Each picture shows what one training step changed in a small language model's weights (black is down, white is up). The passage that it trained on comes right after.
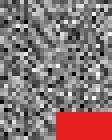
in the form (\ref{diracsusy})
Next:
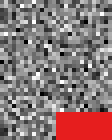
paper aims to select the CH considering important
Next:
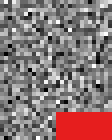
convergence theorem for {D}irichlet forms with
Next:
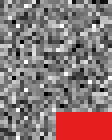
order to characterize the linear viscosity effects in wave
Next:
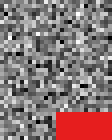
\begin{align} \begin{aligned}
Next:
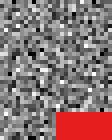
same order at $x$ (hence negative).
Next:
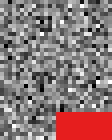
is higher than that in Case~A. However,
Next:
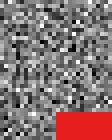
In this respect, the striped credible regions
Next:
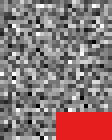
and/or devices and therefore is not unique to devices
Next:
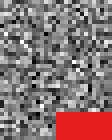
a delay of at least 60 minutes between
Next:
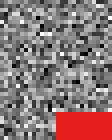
fluid dynamics. \newblock {\em Proc.
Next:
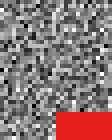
(denoted by $x_{DQ0}$)
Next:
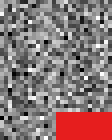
laws as systems's states, `represented'
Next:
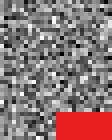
to arbitrary fading, including asymmetric cases, and it
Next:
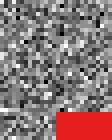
results; hence, the present agent-based model
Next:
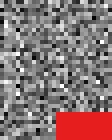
10^8$ solar mass black hole. Note
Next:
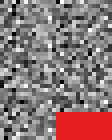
1D Saint-Venant system generalized to
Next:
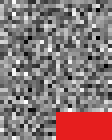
aim is to prove that with very high probability
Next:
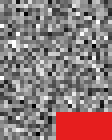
right of $a_{k+1}$ in
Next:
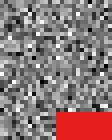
\leq k$ if and only if $\chi
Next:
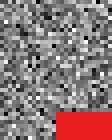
une fonction $\phi$ telle que
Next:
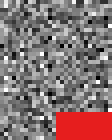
Monte Carlo integration. It is found that the
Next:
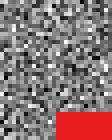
the following, we outline the basic working
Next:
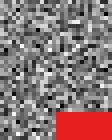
%% allowing the author to define a "short
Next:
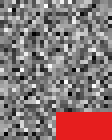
number of DRO iterations (three rounds).
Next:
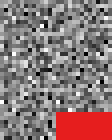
by using numerical and analytical results obtained previously for equivalent
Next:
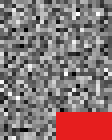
of a focus-focus $Y_j$,
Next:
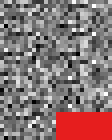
\pdftrue \fi \ifpdf
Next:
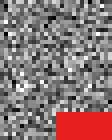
is well known that axions emerge as
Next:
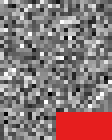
$\kappa(G) \geq 6$ holds.
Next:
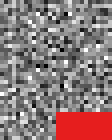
that satisfy this behavior for the pressure. A more detailed
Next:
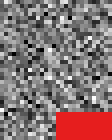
present two complementary perspectives on this
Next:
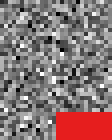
impose an {\em additional assumption} that, in
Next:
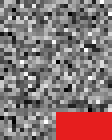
their price floats on exchanges against
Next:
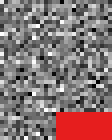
gauge transformation and the $\pi/2$ spin rotation
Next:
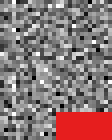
mass typical for the group. Our scheme includes four
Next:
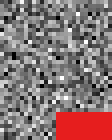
first consider the case $\mu=0$. The case
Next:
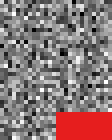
given by the states of the basis and the probability distribution
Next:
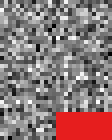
of \ref{mappsi}, \(
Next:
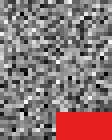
the M\&S IMF predicts the
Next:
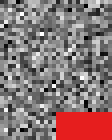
is a subset of $[0,\log p]$.
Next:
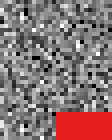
midpoints are all black dots. We know that
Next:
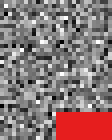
addition of scores. \begin{definition}
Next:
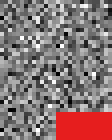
positively influences government employee's use behavior
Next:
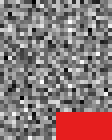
show that this cannot occur, that is, in this
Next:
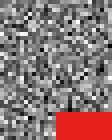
just reversing the slightly different behavior in the sub
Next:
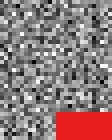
could contribute to regularization procedures in statistical
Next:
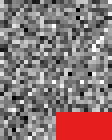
would have to contain $\mathbb Q(i)$ or
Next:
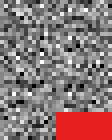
Theorem~\ref{imc exists} with the same
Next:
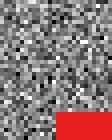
is relegated to the appendix.
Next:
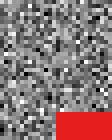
learn policy-driven, staged strategies that
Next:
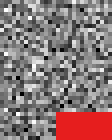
proposed by Carpio *et al.*
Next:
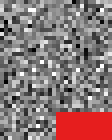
$N(X^{\sigma})$ is called the
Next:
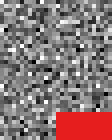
$\dot m$ have efficiency much smaller than the standard
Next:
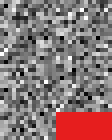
principle, other types of stacking, such as
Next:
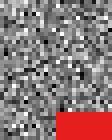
have invariant distributions under the corresponding class of spherical distribution,
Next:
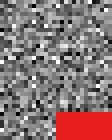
$L_\perp \ll L_\parallel$,
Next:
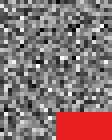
then our system can be written in the form $M
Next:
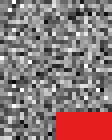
fs, whereas its RMS divergence is 90
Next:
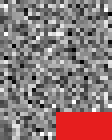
address the structural properties and thermal conductivity of the
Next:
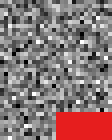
which implies that the system's security does not depend
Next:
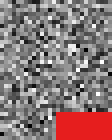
the results} Consider a BCFT defined on
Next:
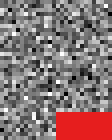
highest attainable maturity level by
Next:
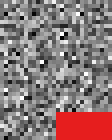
zeros is recorded as \begin{align*}
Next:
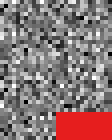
since $S(t)$ is bounded, continuous,
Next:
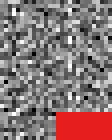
a region of the manifold, we conjecture that the formula
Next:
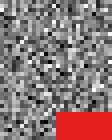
and (A3) since the necessary condition of Lemma
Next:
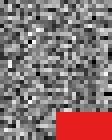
AMS Int. Press} {\bf 19}
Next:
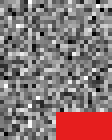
as plasma etching. Our framework leverages
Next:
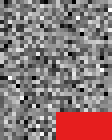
a V or Ic band magnitude and then find the
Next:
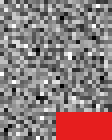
is to provide a measurement of the luminosity from
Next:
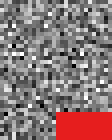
engagement annotation tasks. Our
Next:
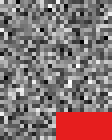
separates the regions dominated and not dominated by the experimental
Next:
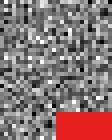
diastatic entropy, that $\Ent
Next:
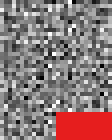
function with any appropriate input to the context in use.
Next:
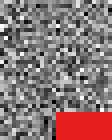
array of 8,448 receivers. These
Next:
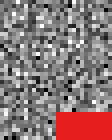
could be derived from a well-defined four dimensional action
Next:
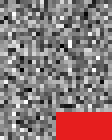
sum over a large number of the small scale dissipative
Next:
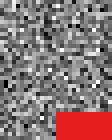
Where these columns are blank, there is
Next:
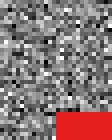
Mellin space. Define \bea \Delta
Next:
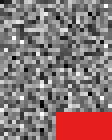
$A$. The natural analogue of the inclusion map
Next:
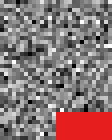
satisfies property {\rm (4)} in the definition of
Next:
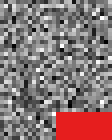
with the Nordic Optical Telescope
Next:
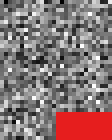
C}}} \newcommand\cb{\ensuremath{{\bf
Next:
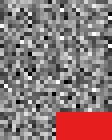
Selective coding identified two career
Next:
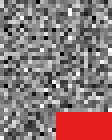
of notation used in it have to be explained.
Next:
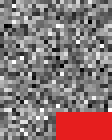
magnetic domain wall. When the spins are inverted
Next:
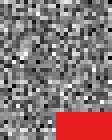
perspective. The system divides the entire network into
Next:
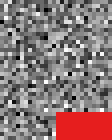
estimators are almost independent on large scales and
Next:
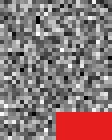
in bounded sets of $\R \times \R$
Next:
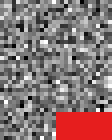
so we omit it. \end{proof} Under
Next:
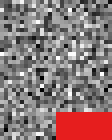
much different from $\tx$ today, we
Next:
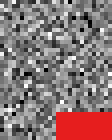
energy dissipation in turbulent flows, as discussed
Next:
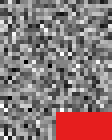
{Delouille}, V. and
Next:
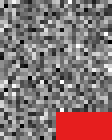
already mentioned, this {\em original} scale choice does
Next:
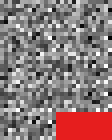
form of a stress tensor for a thermal ensemble of radiation
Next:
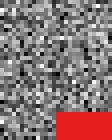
is a Catalan permutation of the set
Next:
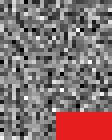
semiconducting) ribbons. The
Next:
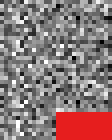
a permanent magnet with surface magnetic field strength
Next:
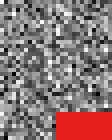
consideration of the geometry of the situation, we derive
